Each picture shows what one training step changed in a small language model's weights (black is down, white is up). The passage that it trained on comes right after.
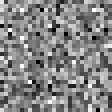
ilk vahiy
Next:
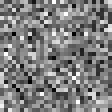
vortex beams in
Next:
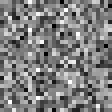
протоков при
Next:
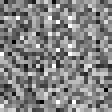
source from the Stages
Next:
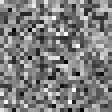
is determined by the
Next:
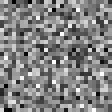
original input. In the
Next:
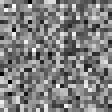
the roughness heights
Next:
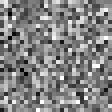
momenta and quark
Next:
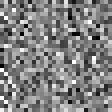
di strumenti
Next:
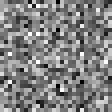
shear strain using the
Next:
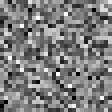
corresponds to 11-dimensional
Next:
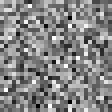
the development of the
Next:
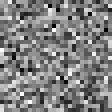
w debacie
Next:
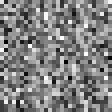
between ILC and
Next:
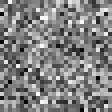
money and years
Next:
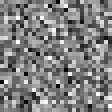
reached equilibrium and note their
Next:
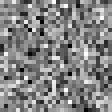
gives the position of the
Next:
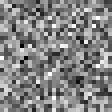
interacção e a
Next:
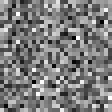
crystalline symmetry.
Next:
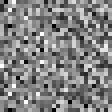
analyses. T.
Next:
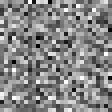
xususan, ona
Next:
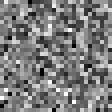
2 u_{\alpha
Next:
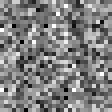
can solve the corresponding
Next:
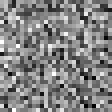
Durán y
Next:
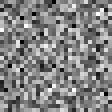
and fifth
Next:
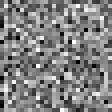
não permeiam
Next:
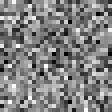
the videos while providing
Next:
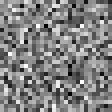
total loans in 2018
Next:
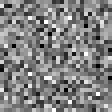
the Second World War
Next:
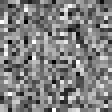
to antibiotics
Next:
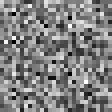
the case of the
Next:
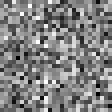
error (m)
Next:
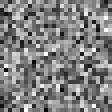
Salary particulars
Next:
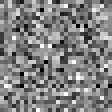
treated as background
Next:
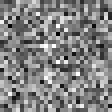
is a barometer of
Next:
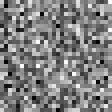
cell KIT-06
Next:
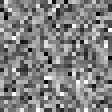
between an aircraft
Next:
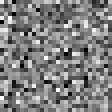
oscillations, a subsequent
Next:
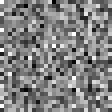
and Yolchieva
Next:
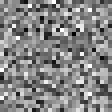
40% reported no
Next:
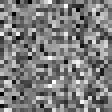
As another example, the
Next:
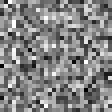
General Surgery
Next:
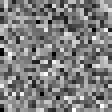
može se
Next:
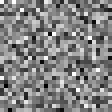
Qin and D.
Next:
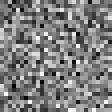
elsewhere to the
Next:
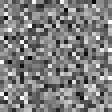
и искать
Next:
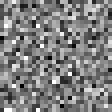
indígenas e
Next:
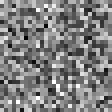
profiles of their fundamental
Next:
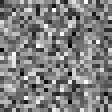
the pilots' progress
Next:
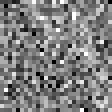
increase in the temperature was
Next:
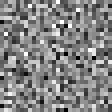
its local neighbors which
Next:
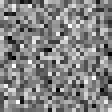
the present results complement
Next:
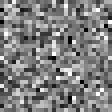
praga foi realizada
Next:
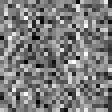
одному виду
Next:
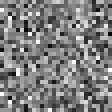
для викладання
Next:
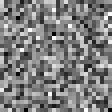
will influence the shear
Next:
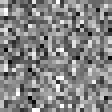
internal product of fermion
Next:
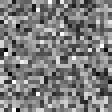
In another study,
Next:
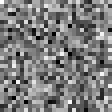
of the terms in the
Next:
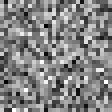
our study revealed that patients
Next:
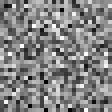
between {\it the
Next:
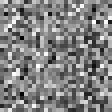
drama on
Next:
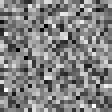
a particular energy level
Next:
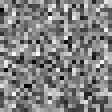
as autoras o
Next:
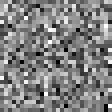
adabiyotlar asosida
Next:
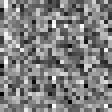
distanciado da
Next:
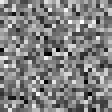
the general and exact scheme
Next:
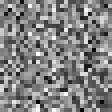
report analysis is the process
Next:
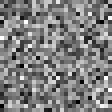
mouse flows that
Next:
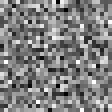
sets of input optical
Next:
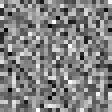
theory. An illustration
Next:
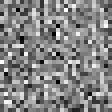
adiabatic current
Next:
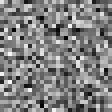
the optical readout of
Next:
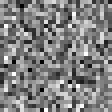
in the absence of external
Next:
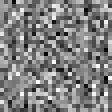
muhim o‘rin
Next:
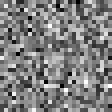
of the model we are
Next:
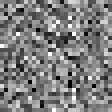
Algorithm 2:
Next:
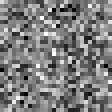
order $P$. But
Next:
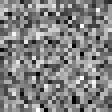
oscillator rate for the
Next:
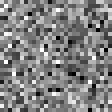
ta'lim va
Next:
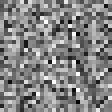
which took part
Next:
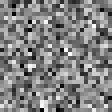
into two parts for
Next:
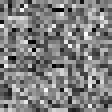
el alumno
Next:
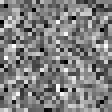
we particularly focus on a
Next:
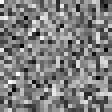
quark and gluon
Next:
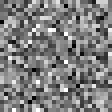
suggests that for him,
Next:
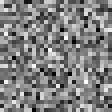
the zero section of the
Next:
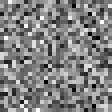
the dehesa's
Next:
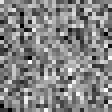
lost 17% of
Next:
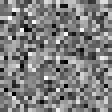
up to a high
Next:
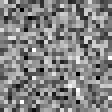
to consist of stars
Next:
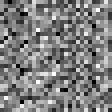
opaca* was
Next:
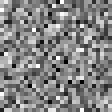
represent potential charged particle
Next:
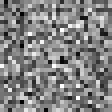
service was low extent
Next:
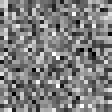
other metal ions,
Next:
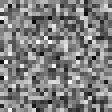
потреби і
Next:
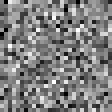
market. The clear
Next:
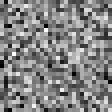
study. The six
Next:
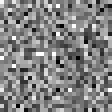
of an infinite
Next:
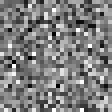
increases the average across all
